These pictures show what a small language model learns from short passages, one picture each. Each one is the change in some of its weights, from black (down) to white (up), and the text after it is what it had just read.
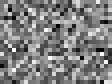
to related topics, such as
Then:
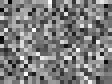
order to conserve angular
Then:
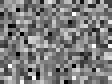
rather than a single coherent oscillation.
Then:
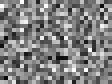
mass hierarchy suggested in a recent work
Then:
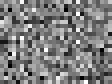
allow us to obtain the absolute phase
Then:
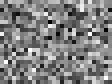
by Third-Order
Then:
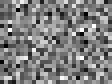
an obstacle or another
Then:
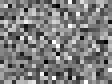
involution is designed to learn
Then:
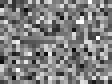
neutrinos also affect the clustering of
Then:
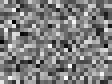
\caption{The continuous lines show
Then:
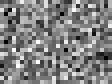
boson pair production where we do not
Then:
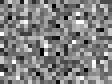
CMD SFH agreed with
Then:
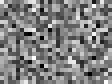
Quantum technologies have been successfully applied
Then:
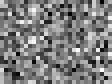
compared to the resulting number obtained by
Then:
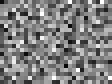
gap in Bi2212 and to
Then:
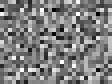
night in the same way;
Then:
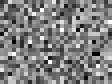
of the paper is organized as
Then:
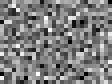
{Reyren}}, \bibinfo
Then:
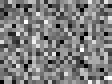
defined at the middle transition, not
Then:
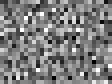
dynamics becomes unstable, so that
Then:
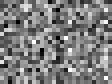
optimization of effective-medium
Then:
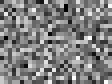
can give information about the generation mechanism
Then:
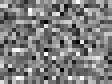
at such a high sampling frequency,
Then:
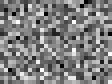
benign task and tailor
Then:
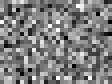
a higher-order logic or a
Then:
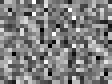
modes, which have resonances at $
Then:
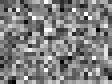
This pioneering work demonstrated that
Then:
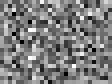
$k_{\eta}$ the Fermi
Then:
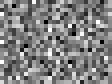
\right] = \left[
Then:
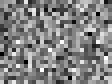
fancy design of near-field
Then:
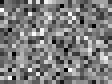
channeling of germanium
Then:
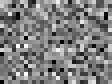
function $V$ is even
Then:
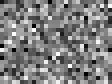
these experiments is that the rays
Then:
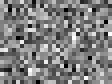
where we suppose to be
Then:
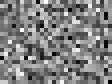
relativity the gravitational effects observed in
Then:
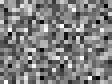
remains only one non-trivial
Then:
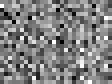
in a slow-roll phase
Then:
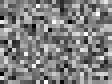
way is by parametrization, that
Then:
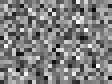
the incoherent light and also
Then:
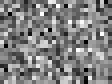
different reconstruction methods with a high degree
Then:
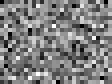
receiver gain, and B is
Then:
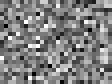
Macroscopic Representation
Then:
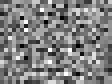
developed an ECRIS at
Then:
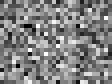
whereby information about past shear is
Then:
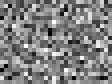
physics is the main framework in which
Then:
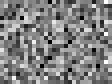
states is calculated as the Euclidean
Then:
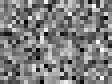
economics (i.e.,
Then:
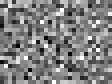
orthorhombic and 6
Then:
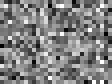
2 GeV which is a factor of
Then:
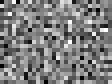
gray/black indicates the sign
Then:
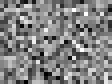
Bievre and J.
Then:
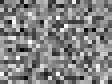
confirmatory questionable research
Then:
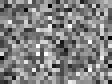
ball of mud}, making
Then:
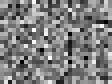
particles, while the strength is given
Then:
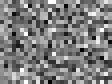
by $f_i$ the
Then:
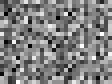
HKM ordering that is
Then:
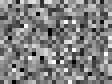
reach an equilibrium in which there are
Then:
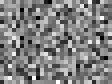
wt% solutions, a nearly
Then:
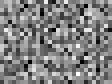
not yet been studied. This
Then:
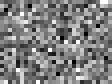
The stability has an important observational consequence
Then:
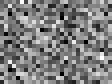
sufficient number of trajectories, and
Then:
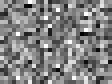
Large efforts have been recently
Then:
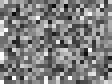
is called a sample probability space.
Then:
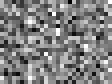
file types (PDF,
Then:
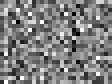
addition to the 2D and
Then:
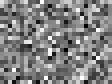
formalism one extends the configuration space
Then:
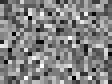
that the recent expansion and acceleration history
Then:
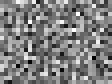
be computationally prohibitive due
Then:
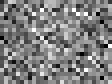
of the crystal. It was shown
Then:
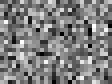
that completed its neutrinoless
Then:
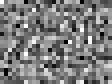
central to fuzzy
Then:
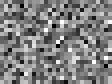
manner the bridge is built up
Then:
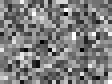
which we don't need any
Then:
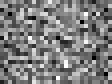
at very high magnetizations.
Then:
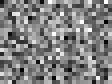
are constructed out of states from the
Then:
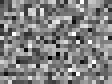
to 938 issue-patch
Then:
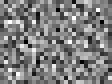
and show a slight excess in the
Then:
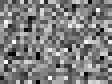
\textbf{Selecting the
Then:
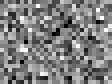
value of the amplitude and noise
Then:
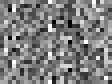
measure how the tunneling into the
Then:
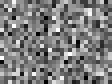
interest in the present paper. In
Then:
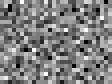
can be interpreted as an additional
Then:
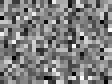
age, $s$ is the
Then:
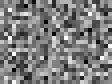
vertices in the input batch. All
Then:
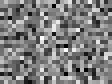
species as a function of time for
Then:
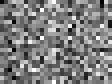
of the entropy, \ie of
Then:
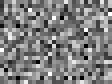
multiple attempts. Computer
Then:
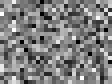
the generated AFCs. In
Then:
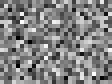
systems to be synchronized is
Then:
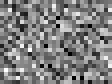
formed on arsenene was
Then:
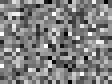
Readout error (\%)
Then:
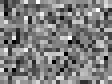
observed that the frequency mixing is achieved
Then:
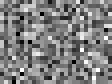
as a pre-trained
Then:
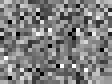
the collapse rate: $\Gamma =
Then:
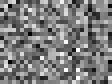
contributes to the filling rate
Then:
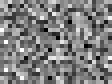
the coefficients following directly from inserting
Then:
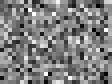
the higher $D$ (and
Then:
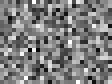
g_\sigma\), a convenient
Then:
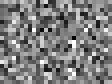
band structure of diffusive
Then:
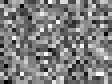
derivatives, which by the translational
